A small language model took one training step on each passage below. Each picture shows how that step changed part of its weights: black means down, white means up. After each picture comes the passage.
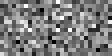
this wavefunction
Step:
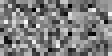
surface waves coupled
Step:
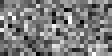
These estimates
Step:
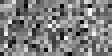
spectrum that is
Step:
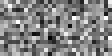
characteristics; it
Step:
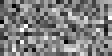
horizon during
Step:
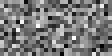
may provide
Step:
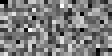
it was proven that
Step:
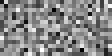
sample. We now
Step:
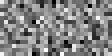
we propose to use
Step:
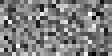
and algorithm-dependent
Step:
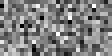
very little
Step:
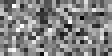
is not clear from
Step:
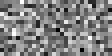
in the spectra of
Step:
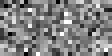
was identified as a
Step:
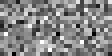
up with a large
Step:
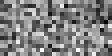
of ideal
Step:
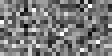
for another
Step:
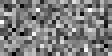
phase is used for
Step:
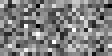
order are given by
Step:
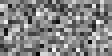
fields, namely
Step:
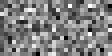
with the water
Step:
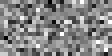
examined and a
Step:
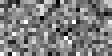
variation can be
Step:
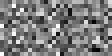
\quad \mu
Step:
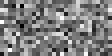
domains in
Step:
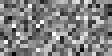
numerical resolution
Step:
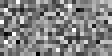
cannot probe the
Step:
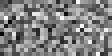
system in its working
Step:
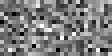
is the second potential well
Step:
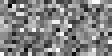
RXC &
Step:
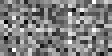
rounds of
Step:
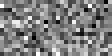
provided all components
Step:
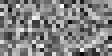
directly to the
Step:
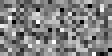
mechanics of
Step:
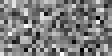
= 2, Pages
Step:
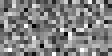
evolution of the heat
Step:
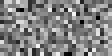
the drift
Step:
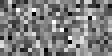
well above the operating
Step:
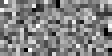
optical beam
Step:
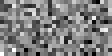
of the Fermi
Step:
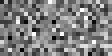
on the pure
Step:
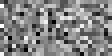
as we show in
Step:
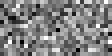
system $C$.
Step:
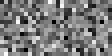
found that the pure
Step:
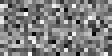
to the same stack
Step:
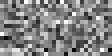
structure encoded
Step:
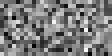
obtained. For these
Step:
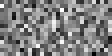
the total force.
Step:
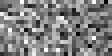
in data and is used
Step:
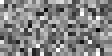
the queue
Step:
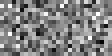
a parent. The
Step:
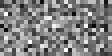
and becomes
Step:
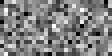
are as well required
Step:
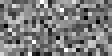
and the Honda
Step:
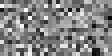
localised on one
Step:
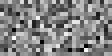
the optimal number of
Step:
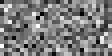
symmetry-based methods is
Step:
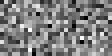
these relations are
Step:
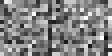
length scale, and
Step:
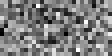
be the index
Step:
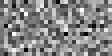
monoxide and
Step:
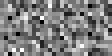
that has been put
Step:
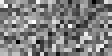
aligns with
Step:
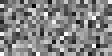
theorized. In
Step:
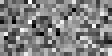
be generalized to these
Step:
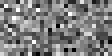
and do not support
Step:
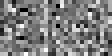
simple measurement
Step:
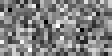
following the procedure
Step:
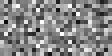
a sub-sample
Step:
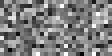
have developed a new
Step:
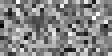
a kind of
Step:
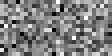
appear to work
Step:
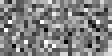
densities at
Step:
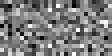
complete conversion
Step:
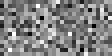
- mantle
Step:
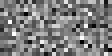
and the structure of the
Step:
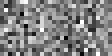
lists the mean
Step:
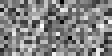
case, the process of
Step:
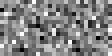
the acoustic
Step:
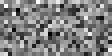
see how this works
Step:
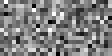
needs to radio
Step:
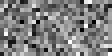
source that the later
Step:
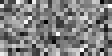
suppressed by
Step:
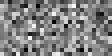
emission lines from
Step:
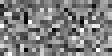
\] The derivative
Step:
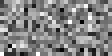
(black lines)
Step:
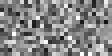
the frequency of blue
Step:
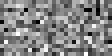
to simply act
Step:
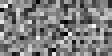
can replace an
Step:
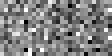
error floor
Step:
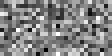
described by two
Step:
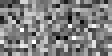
parts: the
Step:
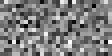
leaves are
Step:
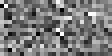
{\bibinfo {title}
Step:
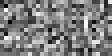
other, allowing the
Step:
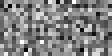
top 1 million
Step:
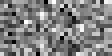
b \rightarrow c
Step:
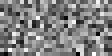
the description
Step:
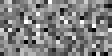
can restore the
